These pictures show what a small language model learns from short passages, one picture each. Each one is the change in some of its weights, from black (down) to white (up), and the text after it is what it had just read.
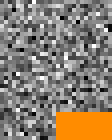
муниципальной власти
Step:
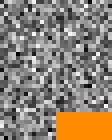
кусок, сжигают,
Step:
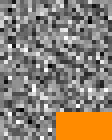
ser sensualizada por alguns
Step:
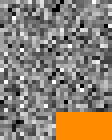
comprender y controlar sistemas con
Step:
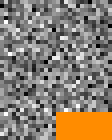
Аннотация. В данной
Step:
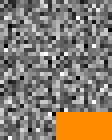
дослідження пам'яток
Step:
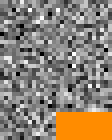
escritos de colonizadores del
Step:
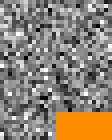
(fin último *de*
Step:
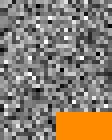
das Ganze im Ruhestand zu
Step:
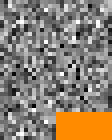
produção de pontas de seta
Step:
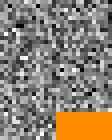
ini, artikel kami dapat
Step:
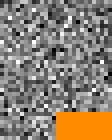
dieser Feuerstelle
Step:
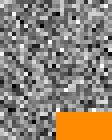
de ocorrências possa estar
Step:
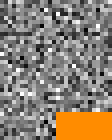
professionale e vita
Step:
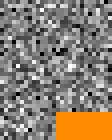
“Sohilsiz dengiz”
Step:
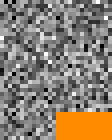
ҳал этиш борасида
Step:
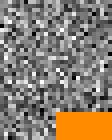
n'allez pas écrire
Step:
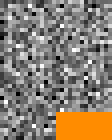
yopishtirishadi. Natijada
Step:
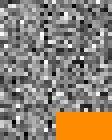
so‘zlar: indikator,
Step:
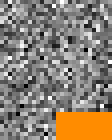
on the concept of ecological
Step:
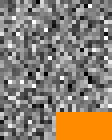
быте крестьян,
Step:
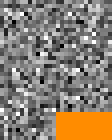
e a inteligência presente nas
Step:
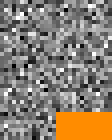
ega ekanligi o'rganib
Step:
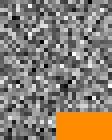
tiklanuvchi energiya)
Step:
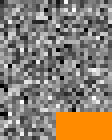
petugas yang lambat. Pada
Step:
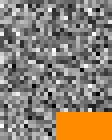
do Capoeirista celebra
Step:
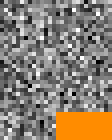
birga, bu ko‘rsatkich
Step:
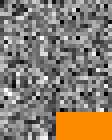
5-6 tasini bitta
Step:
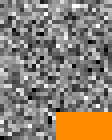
mais buscados no mercado de
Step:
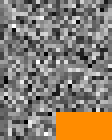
tendensiyalarini payqay olish
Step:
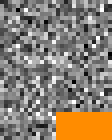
с другими злаками.
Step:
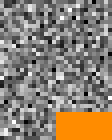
галузі. Так, зі
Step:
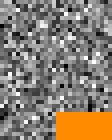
ilmiy o‘rganilishlarga
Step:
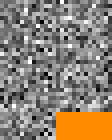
compromete a atenção às
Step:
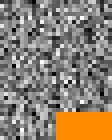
muda Dengan melihat
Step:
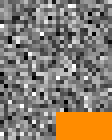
trois étudiants en DUT
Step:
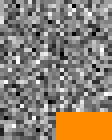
Acesso em: 12 nov.
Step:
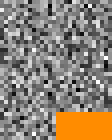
3.1. An’anaviy risk
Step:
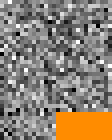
en el que la mejoría clínica
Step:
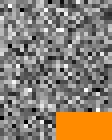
os círculos simples e
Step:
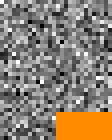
of the Basic Law by the
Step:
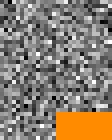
te ondersteunen die actief
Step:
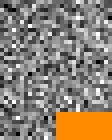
ham leksik, fonetik,
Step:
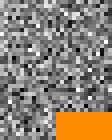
e com a família,
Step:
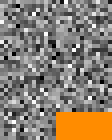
Die Wirkung von Veränderungen
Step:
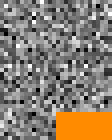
Graduação em Gestão &
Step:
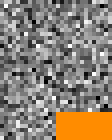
ва бўёқдорлиги
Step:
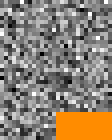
y al poder; segundo, en
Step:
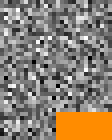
Lei da Mediação traz seus
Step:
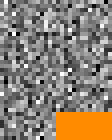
улардан 4748 таси –
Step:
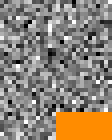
de auxiliar o processo de
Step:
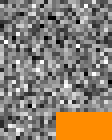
степени (уровень
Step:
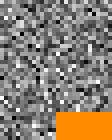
Пособие для студентов
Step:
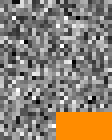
cenário a pesquisa realizou
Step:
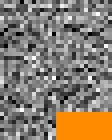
وتمكنه من الدفاع
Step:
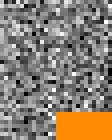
чтобы войти или
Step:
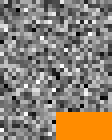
inson kapitali nazariyasi
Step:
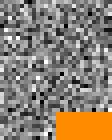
bu ikki tushunchaning
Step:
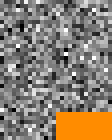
tabel berikut: Tabel 9
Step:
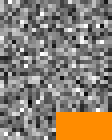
нефтегазового сектора
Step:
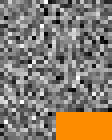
natijalariga, kasb va
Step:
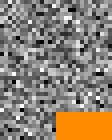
on the habits of home
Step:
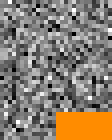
și endoparaziți sub formă
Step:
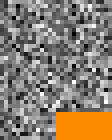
inclusión una apuesta social y
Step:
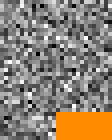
Educação em Saúde:
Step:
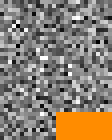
boshqarish uchun axborot tizimlari
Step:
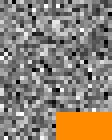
- виявити розбіжності
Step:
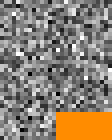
claves para mejorar la docencia
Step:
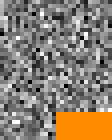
такого разделения. 2)
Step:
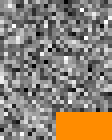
hokimiyati, protestant va
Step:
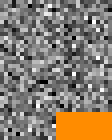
se exponen las experiencias de
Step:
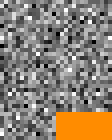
o'zini oqlamagan
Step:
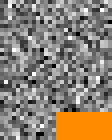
El Emperador muy turbado,
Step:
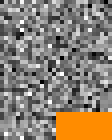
vez más una gestión eficaz
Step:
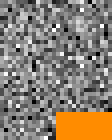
индивидуальной жилой
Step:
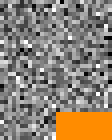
tartibiga hamohangdir¹.
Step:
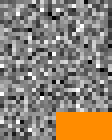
Esse dado, no entanto,
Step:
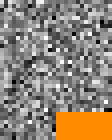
di scoiattolo rosso
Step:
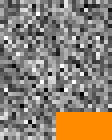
instituição tem o direito de
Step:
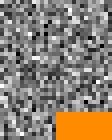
гласных от частоты
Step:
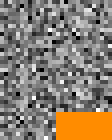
социального государства:
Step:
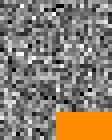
faoliyatidan keladigan
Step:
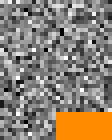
mujer y a un compañero
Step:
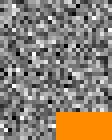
комплекс страны, о
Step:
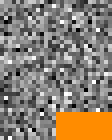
Scientist: International Scientific
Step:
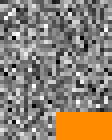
ruhida tarbiyalashda
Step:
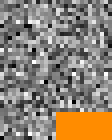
Fernández del Hoyo,
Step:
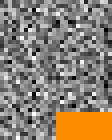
Sciences, Professor, Advisor to
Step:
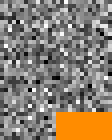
katta fojia ekanligi
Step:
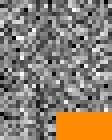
undaydi, ikkinchi
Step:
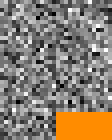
se enxergar no mundo. O
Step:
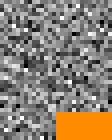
Albatta, islom bank
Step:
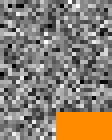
integrated instructional model
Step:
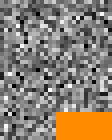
реставрация қилиш
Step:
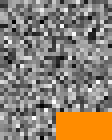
adaptar las metodologías
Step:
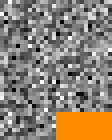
– TS Pančevo 2
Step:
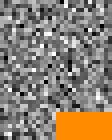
effectivement quelques chose
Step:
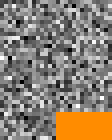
del dolore*, cit., p.
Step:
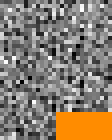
docente de licenciatura?...
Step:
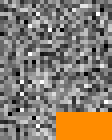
Conversione. Salvezza.
